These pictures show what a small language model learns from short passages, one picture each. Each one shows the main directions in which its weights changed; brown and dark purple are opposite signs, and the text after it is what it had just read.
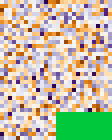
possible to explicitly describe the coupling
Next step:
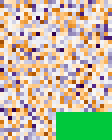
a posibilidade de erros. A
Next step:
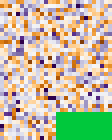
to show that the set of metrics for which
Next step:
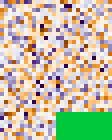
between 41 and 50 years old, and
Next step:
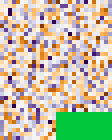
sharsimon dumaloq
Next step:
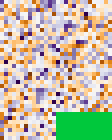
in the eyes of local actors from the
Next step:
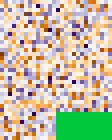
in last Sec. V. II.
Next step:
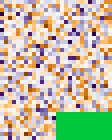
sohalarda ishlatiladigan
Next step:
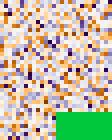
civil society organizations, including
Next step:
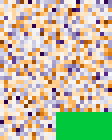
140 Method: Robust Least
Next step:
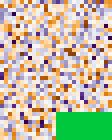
de $\mathcal R$ \`a toute
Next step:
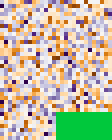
3 ta izoh; - ilmiy
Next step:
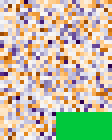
the level of implementation may be worth noting,
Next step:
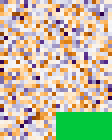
wavelength where the derivative response for
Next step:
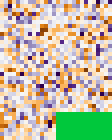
But Sells To Market 20 70
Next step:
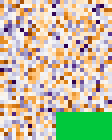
sont bel et bien globaux et,
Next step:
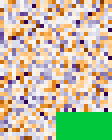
valores ambientales en la y el
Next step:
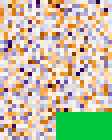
das complicações, destacando a
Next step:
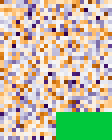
lug'atlarning yana bir muhim
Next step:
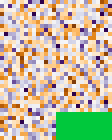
varied according to the species of various animals.
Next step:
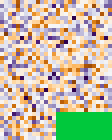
*Art and Creative Development for
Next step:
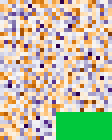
maturity and its impacts on strategic
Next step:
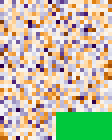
mutual consent(after discussion) before
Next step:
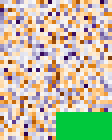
Welcome to the second Newsletter of the
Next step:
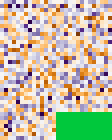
The Backward2 and Centered2 method
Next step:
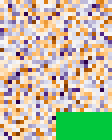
\pdfoutline goto name
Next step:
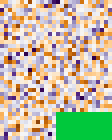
the steps of the procedure GoDown
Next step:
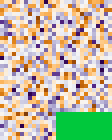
the single transition labelled on the left by
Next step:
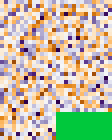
fees should be lowered and subsidised by
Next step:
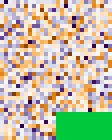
Various poisons have been described, and various
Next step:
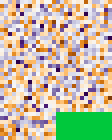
an independent S-ring of Krull type and
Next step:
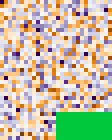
no mostraron un crecimiento
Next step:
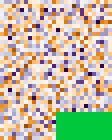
when approaching to those areas. Accordingly,
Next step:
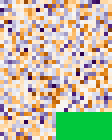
three cases$$(\mathrm{i})\ \
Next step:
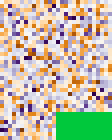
surface given by $S = \{x \in
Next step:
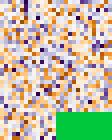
make sense, for example, if they bring a
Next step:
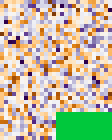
which implies that $U_1\cap
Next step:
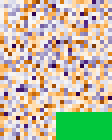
high risk that the algorithm stagnates in a local
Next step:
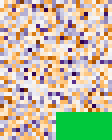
the teaching and learning process is expected to
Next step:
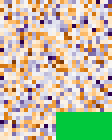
X$ and $Z_1$ also dominates
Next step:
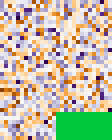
$V \cap \widehat{\Sigma}$:
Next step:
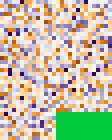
Sokolnikov, Yu. P.
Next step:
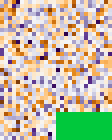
a value supplied from experiment, but we consider it
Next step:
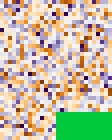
preceding two items make the upper
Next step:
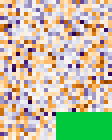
Saith that he, said Charles
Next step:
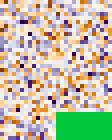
a una readecuación creativa de la
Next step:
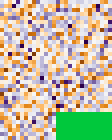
the healing of infected chronic wounds
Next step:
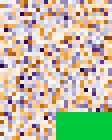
bias of the proposed estimator seemed
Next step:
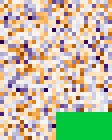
morphisms. We refer to this category as the
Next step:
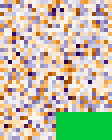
unit. Confidentiality of information was
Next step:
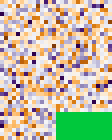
carried out by pumping oil from
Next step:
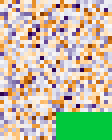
of 20% alcohol, the observed
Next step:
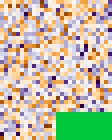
We can therefore use the same idea as in the proof
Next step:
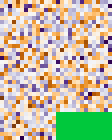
саноати учун тери,
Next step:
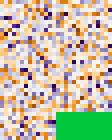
analysed the asymptotic behavior near a
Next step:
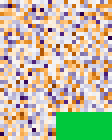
Since the storage requirements of the tensor
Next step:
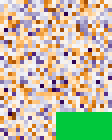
checker is valid whenever the earlier cited
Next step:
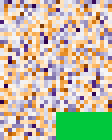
selectively weaken specific muscles,
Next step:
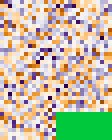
garis regresi antara minat
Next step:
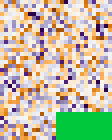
retrieved for all women who met the
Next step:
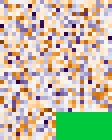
a family of matrices. The local large deviation
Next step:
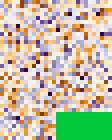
in Math. 1544, Springer,
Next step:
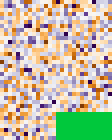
koordinatsiyaning rivoji,
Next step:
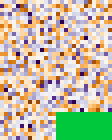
it friendly. We should follow
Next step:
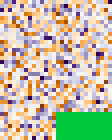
sign of velocity of these waves. The
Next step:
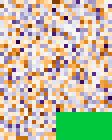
of antibiotics; first week
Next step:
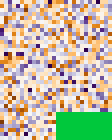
$(A, d_A)$ with a family of maps
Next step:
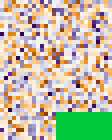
students’ knowledge, developing logical thinking,
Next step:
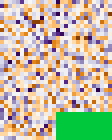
with non-unique associated 1-forms.\\
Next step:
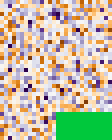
our context, an abelian variety is a smooth
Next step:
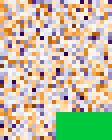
of Symbolism and Tradition. It is a
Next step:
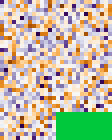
Java. - Aplikasi ini
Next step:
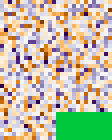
Population for the study According to
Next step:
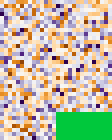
papel fundamental na expansão e
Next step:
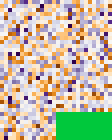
of “making a child grow”—and
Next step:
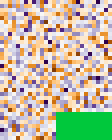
work on the available information content on the source
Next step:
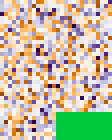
emergency? If you have this service what
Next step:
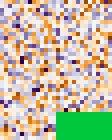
and a pair of tensor fields $$ \tau \in
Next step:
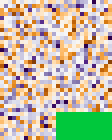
that situation has come in our life. This
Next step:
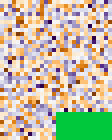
OF NATIONAL PRESS IN
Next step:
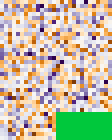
aleatory bonding imperfections.
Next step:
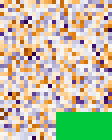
Verstraet & Fayolle,
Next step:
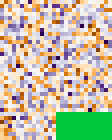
theorem, and $\overline{M}$ is diffeomorphic
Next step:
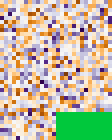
вещи. В принципе, в
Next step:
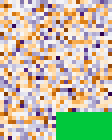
$H\inv (0)\setminus \Delta$
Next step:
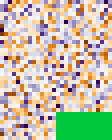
за счет нисходящего
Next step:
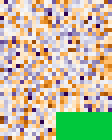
error modelling. 3. RFI
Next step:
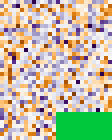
spirituelle des figures
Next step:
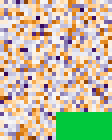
aspek, yaitu proses
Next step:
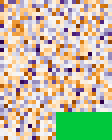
detection (LOD) and limit of
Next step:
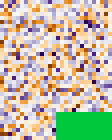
religious monument, square meters:
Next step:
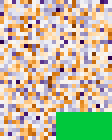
trend of the random characteristic is exactly
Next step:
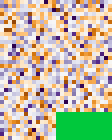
the waveform and reducing the stress on
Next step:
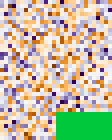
sumber dan masa. Sadler
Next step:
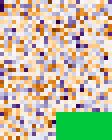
93 characterization of the ground-motion field is
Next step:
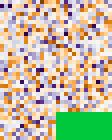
\bigl(I( W \leq z-\delta)
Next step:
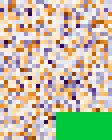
PERFECT ARTIST.
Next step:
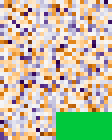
sequences %% PACS codes here,
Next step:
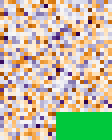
to get rid of SMS spam. In
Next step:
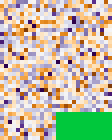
seria uma ação positiva e
